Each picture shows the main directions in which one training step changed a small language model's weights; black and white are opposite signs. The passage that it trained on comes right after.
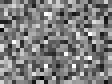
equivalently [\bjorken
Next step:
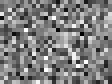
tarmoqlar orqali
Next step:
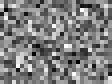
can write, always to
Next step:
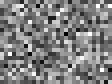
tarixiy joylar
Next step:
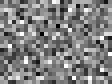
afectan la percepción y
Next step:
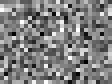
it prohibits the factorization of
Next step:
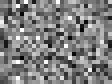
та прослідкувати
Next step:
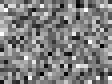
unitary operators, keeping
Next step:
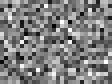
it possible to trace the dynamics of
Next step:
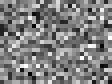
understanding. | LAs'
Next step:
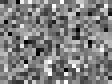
negative P$\downarrow$
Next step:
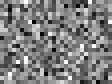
amount of power. This
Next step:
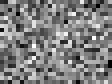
physics major numbers in
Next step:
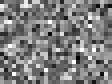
are better off under a
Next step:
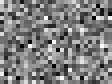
the total (\Ovi\
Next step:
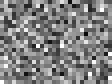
is of rank 2. Thus,
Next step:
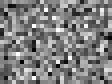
second-order phase transition as
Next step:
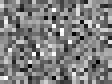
may thus be prototypes for
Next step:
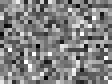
potential $\vec{A}$ associated to
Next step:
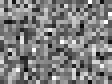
\author {M. G.
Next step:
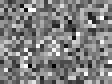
hisobidan maktablar
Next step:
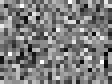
mass of hydrogen atom.
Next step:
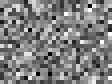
Ushbu maqolada
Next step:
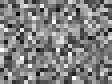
son aquellos que
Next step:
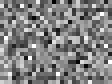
podendo-se fazer a
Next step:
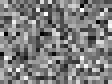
THz pulse generation method
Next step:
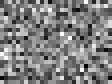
10~Hz, the target
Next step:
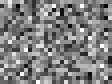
deb yozadi.
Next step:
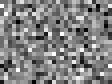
discussion, especially considering the
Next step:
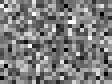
uning doirasida
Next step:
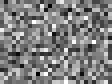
time-dependent chemistry and
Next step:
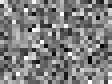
(creation) operators of the
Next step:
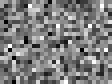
the gluon densities and
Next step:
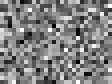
direction (tension in the
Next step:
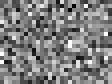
aromatik birikma.
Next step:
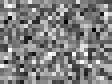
from further analysis (Supp.
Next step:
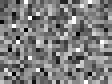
Gulbahor Oriental
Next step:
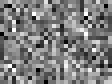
Constituição de
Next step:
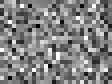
of the $i$-th photon.
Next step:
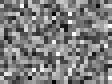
a covariant channel
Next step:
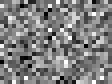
revisão manual das
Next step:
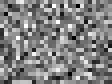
to crowdedness on public
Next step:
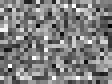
issue. According to
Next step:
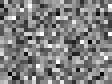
olan meşə və
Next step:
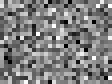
namoyon qilishning
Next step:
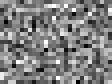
also demonstrate how the minimal
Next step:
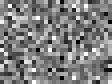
belgeye göre Atik
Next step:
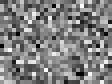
and comparative samples). The
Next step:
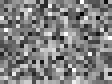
eigenvalue structure that governs
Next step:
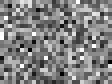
crucial than proton shell
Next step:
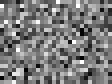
errorbars show the correlation function
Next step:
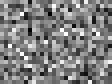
обучение на основе
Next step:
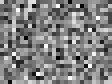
disco para defender a
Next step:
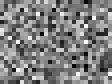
tarbiya jarayonida,
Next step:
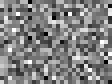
the usual solution of a mode that
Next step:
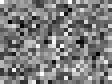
ao longo período de
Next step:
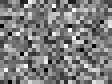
bahwa martabat
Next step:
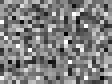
the thermodynamic grand potential
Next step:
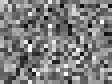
la vía que comunicaba
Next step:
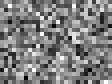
1 (i.e. nodes
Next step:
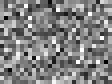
decreasing the pixel size
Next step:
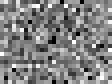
future to help the medical
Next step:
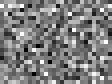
sensemaking, and
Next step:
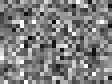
on his research that he neglects
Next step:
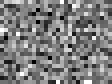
- h \cos w$ gives
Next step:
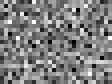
{author} {\bibinfo {author}
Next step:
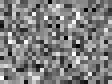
del día (reduciendo
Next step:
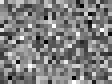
efficient, thus promoting
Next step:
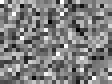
Spectral Assignment
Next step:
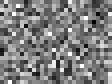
sistem transmisi. Poros
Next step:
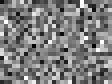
process whose origin lies in
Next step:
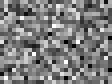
the anti-ferromagnetic
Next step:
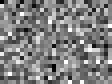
Association grant
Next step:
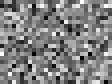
toifasiz xodimlar
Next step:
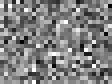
suggestions. G.W.
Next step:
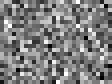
of a discrete clock
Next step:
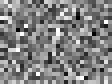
universitetining Pedagogika
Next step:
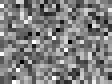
assuming a small field of view on
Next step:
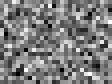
interchain coupling can lead to
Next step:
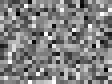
ético podem estar
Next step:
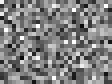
System on Earth, in
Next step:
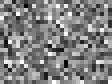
The ORIONAS optical system
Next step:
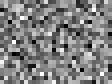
simplification of its design and a
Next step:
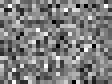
on real powergrids}
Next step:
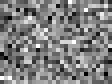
UEs. The content
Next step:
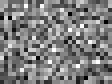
morphism is given by the
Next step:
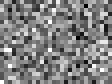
from that of the surrounding
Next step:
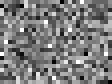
Startup Management within
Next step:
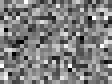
Mott transition in finite dimensions. The
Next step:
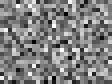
the disk diffusion propogation model
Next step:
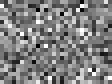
image beams used in the
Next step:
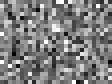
mechanically even before estimation,
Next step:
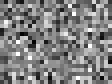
second order, that posses two
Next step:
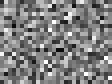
y resúmenes en la
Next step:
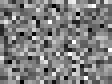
possible to obtain the potential of the
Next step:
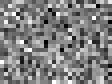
for 24 spins in applied fields
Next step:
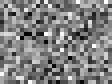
amalga oshirilganligi va
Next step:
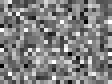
MeV were all formed from two
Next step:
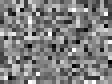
es, die ökologischen
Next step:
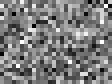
ishlarga munosabat
